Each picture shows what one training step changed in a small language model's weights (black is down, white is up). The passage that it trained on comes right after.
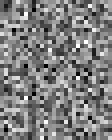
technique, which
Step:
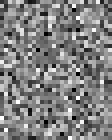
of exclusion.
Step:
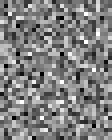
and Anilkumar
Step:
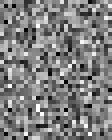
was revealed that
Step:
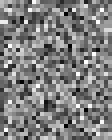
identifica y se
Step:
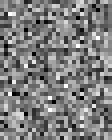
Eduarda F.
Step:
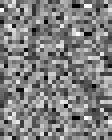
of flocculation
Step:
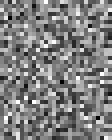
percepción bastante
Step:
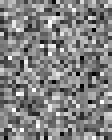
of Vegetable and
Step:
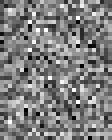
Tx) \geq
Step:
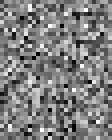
etishga va
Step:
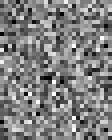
e opressão***
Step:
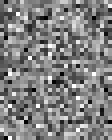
of leaders' ability
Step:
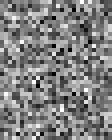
ва амалий
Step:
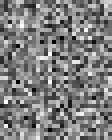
most of the respondents
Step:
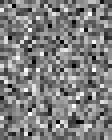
Management; User
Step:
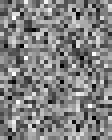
a zdroja,
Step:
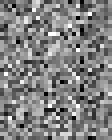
Tagging Der
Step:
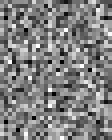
peranan penting
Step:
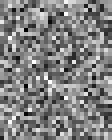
de maior FI
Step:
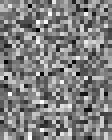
(RAW and
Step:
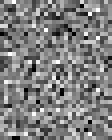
largely unrelated
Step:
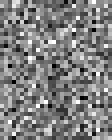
construcción de una
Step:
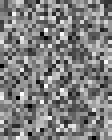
the business
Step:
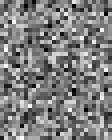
public. This paper
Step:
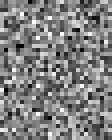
the gateway
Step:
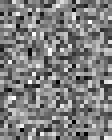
at a better
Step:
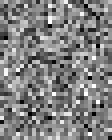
test is time consuming
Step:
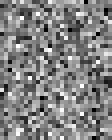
frozen and
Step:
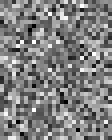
com concentração
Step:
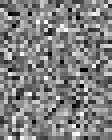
culture dimensions
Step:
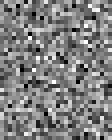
foreign investment
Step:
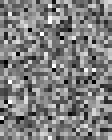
programming is performed
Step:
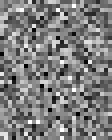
que transpassa o
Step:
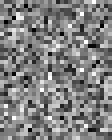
vocabulary and
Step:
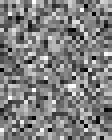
emasligi bilan
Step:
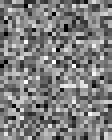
appeared. For
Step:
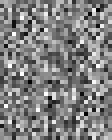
e desenvolve
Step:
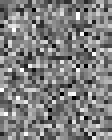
del programa con dos
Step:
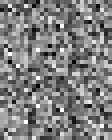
following notation: -
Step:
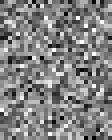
meet drinking
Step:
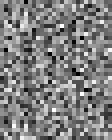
capacity decreases
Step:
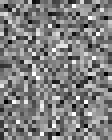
image representation,
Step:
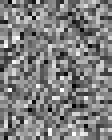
gathered from the
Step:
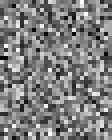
Scope The study
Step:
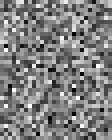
communicative functions of
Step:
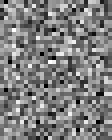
Elle met alors
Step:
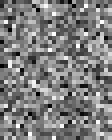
y metodología
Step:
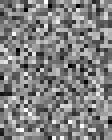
serviços e
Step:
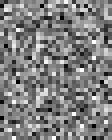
do Brasil*.
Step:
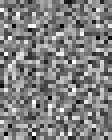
devices in the
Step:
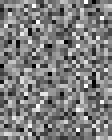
por lo tanto indica
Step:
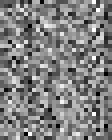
preliminary analysis of
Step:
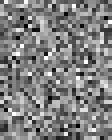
and returning into
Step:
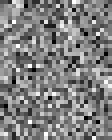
The idea here is
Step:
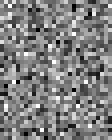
V. Relationship
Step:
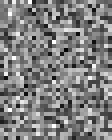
support sets openly
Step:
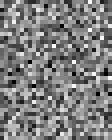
de aici a
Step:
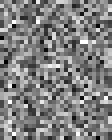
numérique de
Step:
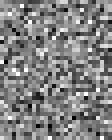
candidates to
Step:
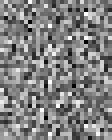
as they waited for
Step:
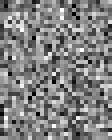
work, the second with
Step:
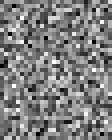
basis of power
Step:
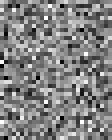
process. Nowadays
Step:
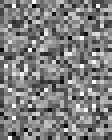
aux critères
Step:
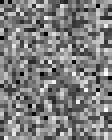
de handicap
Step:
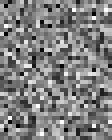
scale = 1,
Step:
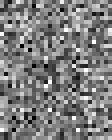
secondary schools
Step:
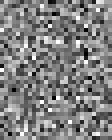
senso, una delle
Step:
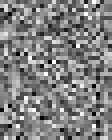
manter o tronco
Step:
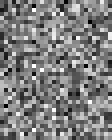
bestellte er
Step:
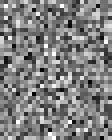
fly ash which is
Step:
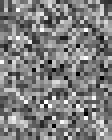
в систему
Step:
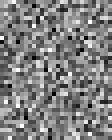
a widely used
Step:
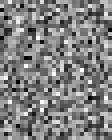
files can be used
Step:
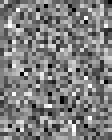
the number of people
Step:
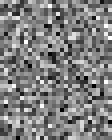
factors affecting
